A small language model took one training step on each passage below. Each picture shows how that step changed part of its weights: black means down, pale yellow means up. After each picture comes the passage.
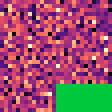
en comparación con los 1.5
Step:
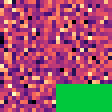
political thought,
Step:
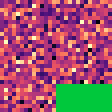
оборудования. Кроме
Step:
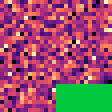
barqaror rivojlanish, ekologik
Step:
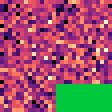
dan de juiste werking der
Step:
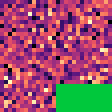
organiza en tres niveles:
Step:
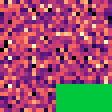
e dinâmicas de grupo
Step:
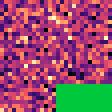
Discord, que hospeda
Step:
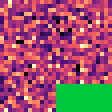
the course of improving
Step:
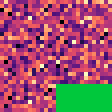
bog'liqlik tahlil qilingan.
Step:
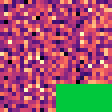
case of the city of
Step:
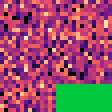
a política se consolida e
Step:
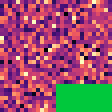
TVL и вознаграждения
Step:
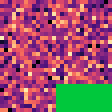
circonscrire le
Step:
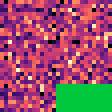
restableciendo, menciona
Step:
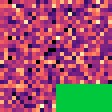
háborúk” és az
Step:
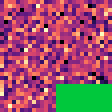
Жомий мазкур
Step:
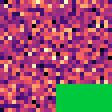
Т. 2: Работы по
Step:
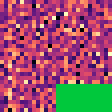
Eurasia. Annual
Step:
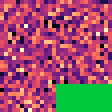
utama - Flowchart
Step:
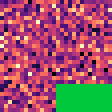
konsere gittiği,
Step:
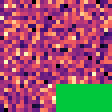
In the soybean tempeh
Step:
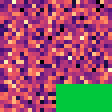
el alto contenido de metales
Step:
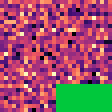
не будут смешиваться
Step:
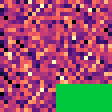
Scythians, — who
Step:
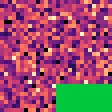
un contexto intercultural de
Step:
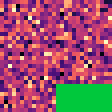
Так, за даними 1830
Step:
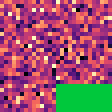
культура здоров'я у
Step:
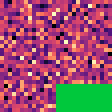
dass Gasflaschen nie in
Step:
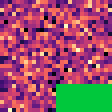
Togo, en intégrant les
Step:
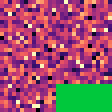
disciplinas de RG,
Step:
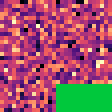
Подобная позиция
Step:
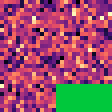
se prolongue y a
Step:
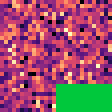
economia informal, dentre
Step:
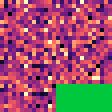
de AFM¹⁴ De
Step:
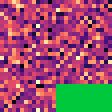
2020), bir makalenin
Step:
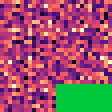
Фм2 составляет
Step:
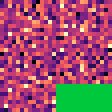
ailede büyüyen
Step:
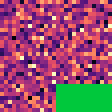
wielkości PWK_r
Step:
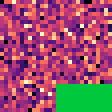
- Jalma, H.,
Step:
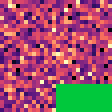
sifatini ta'minlash
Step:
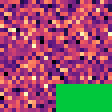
8. Appliquer la post
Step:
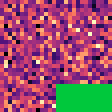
bo'lganda teng yuzli
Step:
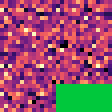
bu ham bir xil darajada
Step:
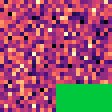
madaniy meros sohaslarida davlat
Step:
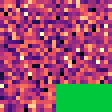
; UICN, Gland,
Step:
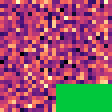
zur Stärkung des
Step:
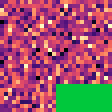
de beantwoording van de
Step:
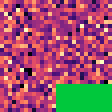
etiladi. Bundan tashqari
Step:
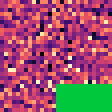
turismo alternativo incluye al
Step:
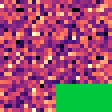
rivojlantirish tizimining asosiy vazifasi
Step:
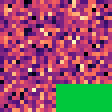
a los hombres convencidos
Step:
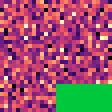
ou física. Ao
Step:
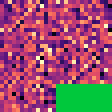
CCPR, General
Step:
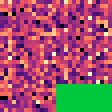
ea poate urca până
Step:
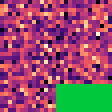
objeto: medible,
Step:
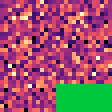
untuk menggunakan produk atau
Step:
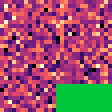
tabaco e seus impactos
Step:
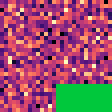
de propiciar interpretações
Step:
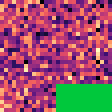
existing problems and their
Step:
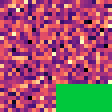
aşkı üzerinde
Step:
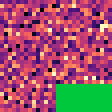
директор, коллекция,
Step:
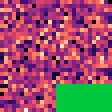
отдаются нескольким
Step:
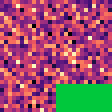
mukammal ifodalovchi
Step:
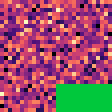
das equipes da saúde, a
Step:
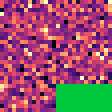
Съотношение на
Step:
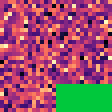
также демонстрируют
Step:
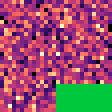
collettivo (Hart,
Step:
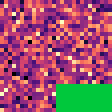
Ingeborg Baldauf
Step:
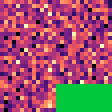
по шкале оценок
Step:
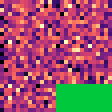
heran, begegnet man
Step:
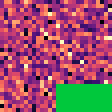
de que o cinema pode ser
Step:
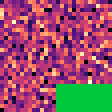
Н. Будагова, М.,
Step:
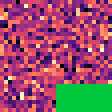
органлари сифатида Бош
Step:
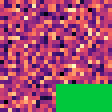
pe care o aveau față
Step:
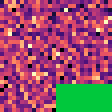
agar perusahaan mampu
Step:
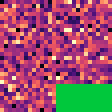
сложный исторический процесс. В
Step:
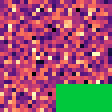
Test* (Ghozali,
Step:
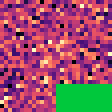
пулдан азизроқ
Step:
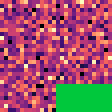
foram selecionadas vinte
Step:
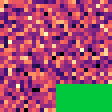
mowa w art. 258
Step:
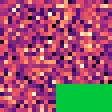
diretora, neste quando
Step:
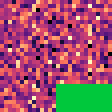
yulduz, nihon
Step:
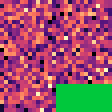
Region, Komi
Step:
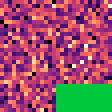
suhbatlar, so'z orqali
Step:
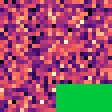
et al, 2022 Escola de
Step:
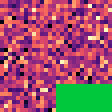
fonetik jihatdan tahlil
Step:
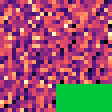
gruntlarining suv o'tkazish
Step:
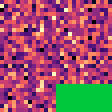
en el aprendizaje de lenguas
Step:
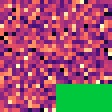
and veratrum on the
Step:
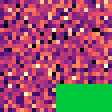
an dem sich verlässliche
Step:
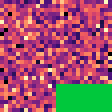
más comunes identificables en el
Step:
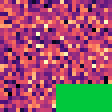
va arxitektura"
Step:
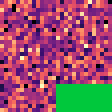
bangsa dan negara;
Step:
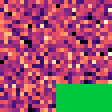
adversos de las radiaciones
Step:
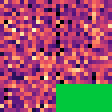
surface. Введение.
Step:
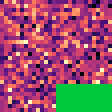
que notarem algum sinal
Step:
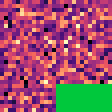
мг/л субстрату N
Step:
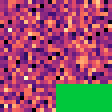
vai evidenciar qualitativa
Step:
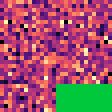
каждый из голосов
